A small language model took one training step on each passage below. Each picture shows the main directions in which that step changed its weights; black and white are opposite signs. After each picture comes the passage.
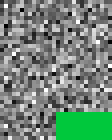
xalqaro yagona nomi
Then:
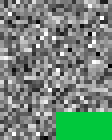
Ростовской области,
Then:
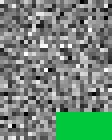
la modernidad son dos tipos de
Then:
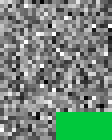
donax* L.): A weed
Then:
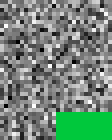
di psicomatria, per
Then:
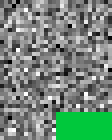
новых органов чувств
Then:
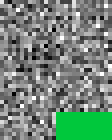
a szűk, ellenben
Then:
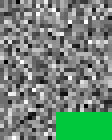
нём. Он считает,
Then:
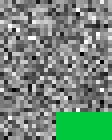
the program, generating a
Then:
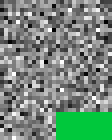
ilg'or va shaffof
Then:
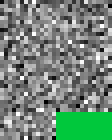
ook niet meer dan logisch
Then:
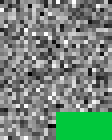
licencias y reparto de
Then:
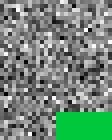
Habit of Zakat Fitrah
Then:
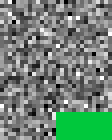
rocas o productos de materiales
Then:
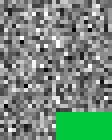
motoras, claudicação,
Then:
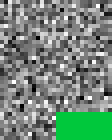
les deux variables, ainsi
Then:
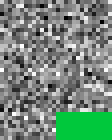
utilizamos mais o termo
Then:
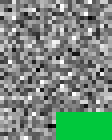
território de Fagundes
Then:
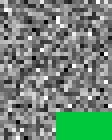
leaves has the potential for
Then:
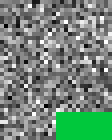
ello, se requieren canales
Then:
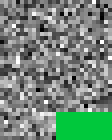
nazariyasi va metodikasi.
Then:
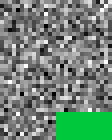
del alcance, significado y
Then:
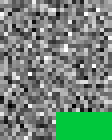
стране, а работает в
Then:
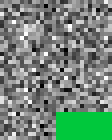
мудрости и точности
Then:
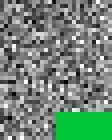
tabiatga murojaat
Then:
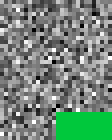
implikasi bagi masyarakat dan
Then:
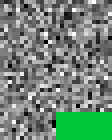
universiteta. 2020.
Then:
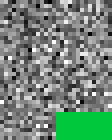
бўлиш учун ҳар
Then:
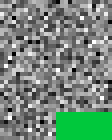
та внутрішніх
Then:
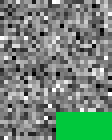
um maior tamanho amostral
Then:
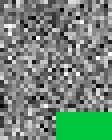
ta'lim muassasalarini zarur
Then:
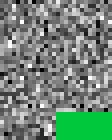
e bem organizada é/seria uma
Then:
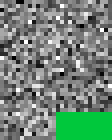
que a residência oferece uma
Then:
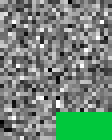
мысль в России
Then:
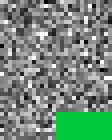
бўлган ҳар икки
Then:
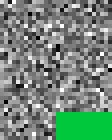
interpretar los escenario de
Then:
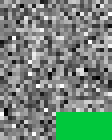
laboratorio, ofreciendo el
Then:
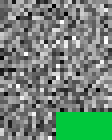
de apărare. Lucrarea
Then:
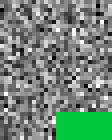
ham bolada nutqning rivojlanishi bilan
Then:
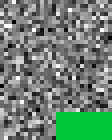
machine learning models are
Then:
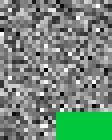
impact in the Middle
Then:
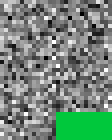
maqsadga yo‘naltirilgan
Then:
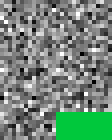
за взаимодействие
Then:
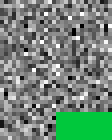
analizinde bağımsız
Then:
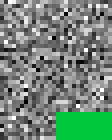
саволлар қўя олиш,
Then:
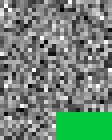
بدليل (DOAJ):
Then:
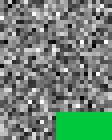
административных центров
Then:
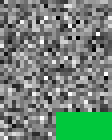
chorva mollari uchun asosiy
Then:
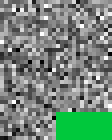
buyurdi. Uchrashuv
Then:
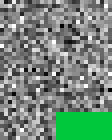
tamomila zamonaviy
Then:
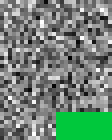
qobiliyati va istagi,
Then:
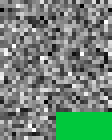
G‘azalning 2-bayti
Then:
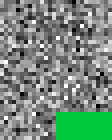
repetidos. Esta acción
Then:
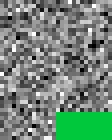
обнаружили достоверно
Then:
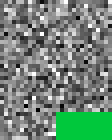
to'liq anglamagan,
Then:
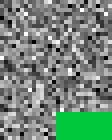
jihat ham asli shu biz bu
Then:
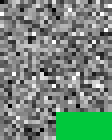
y sobre todo suelos profundos,
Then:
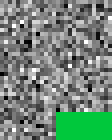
является систематическая
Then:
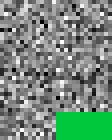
n'accordent pas une
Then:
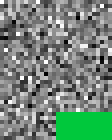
Educação a Distância.
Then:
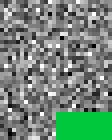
имеет широкое
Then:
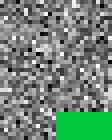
problema, el modelado de las
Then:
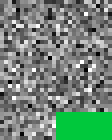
da pesquisa. Após
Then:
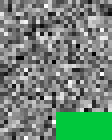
canônico das residências de
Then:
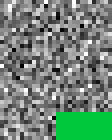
gösterirken bunu
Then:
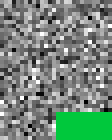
7-й и 10-е сутки
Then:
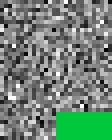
musiqa” to‘plamida
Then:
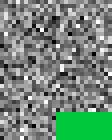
în drept; pentru
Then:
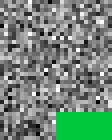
investitsiyalarning faollashuvi
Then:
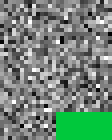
В и ТНР подтипах с
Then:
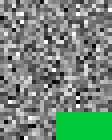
Weiteres unterstützen oder
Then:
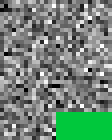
Formelleri AL-ALLI
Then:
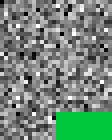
considerarmos a própria
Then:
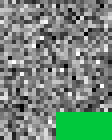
of the Creative Commons
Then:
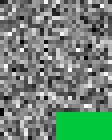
por Josue Galdámez en
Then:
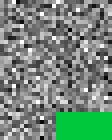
efeitos adversos graves,
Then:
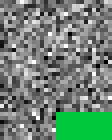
ходимларининг касбий
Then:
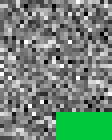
acima são enfáticos ao
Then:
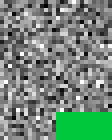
de l'environnement
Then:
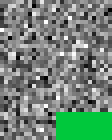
Dimensiuni: 15-25
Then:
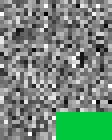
utilizado a nivel nacional como
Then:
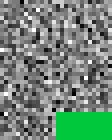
agrar tarmoqda sanoat
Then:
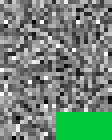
METODIKASI ©
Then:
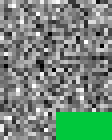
“Ilk qadam” davlat
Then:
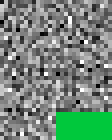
vaticinaram a mim
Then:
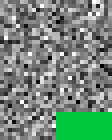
to phenolic compounds and
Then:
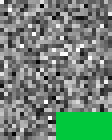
*Tesis Doctoral.*
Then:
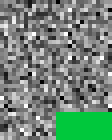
цивільного законодавства
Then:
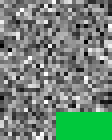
Molina RCM, Valsechi
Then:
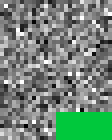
Artikel von Tina Wodiunig
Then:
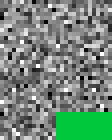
детей раннего грудного
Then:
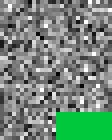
пациентов с длительностью
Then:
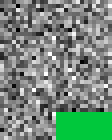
geçen Homeros,
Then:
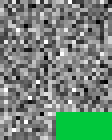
ciągu swojej
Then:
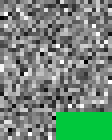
the editorship of Yu.
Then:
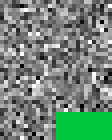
tushadigan holatlarda
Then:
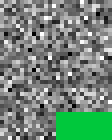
targ‘ibot qilish amalga
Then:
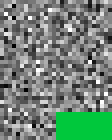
у бойових діях
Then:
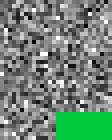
erreichen und bis 2030
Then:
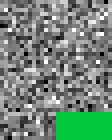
renal function outcome of
